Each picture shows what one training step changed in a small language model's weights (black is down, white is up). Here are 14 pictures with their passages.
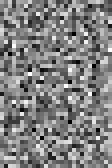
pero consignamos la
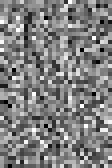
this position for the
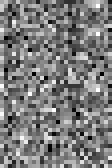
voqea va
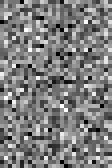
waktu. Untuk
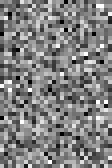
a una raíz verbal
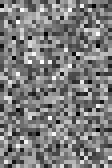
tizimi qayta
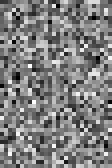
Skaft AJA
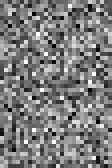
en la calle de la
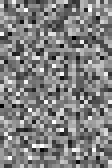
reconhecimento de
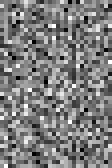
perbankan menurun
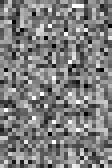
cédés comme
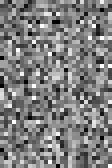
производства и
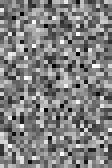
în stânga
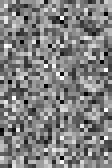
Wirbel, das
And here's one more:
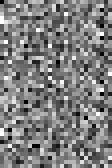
13. Авезов
